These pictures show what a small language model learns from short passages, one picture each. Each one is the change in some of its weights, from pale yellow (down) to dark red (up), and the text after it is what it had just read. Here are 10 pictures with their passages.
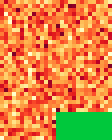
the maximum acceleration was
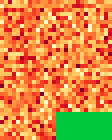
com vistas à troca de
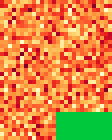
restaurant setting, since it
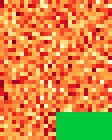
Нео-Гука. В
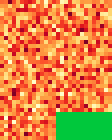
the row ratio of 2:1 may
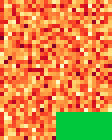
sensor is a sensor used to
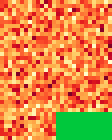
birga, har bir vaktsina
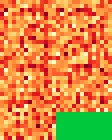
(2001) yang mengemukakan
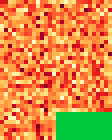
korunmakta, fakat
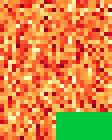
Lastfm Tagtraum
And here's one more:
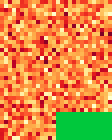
the highway construction project from
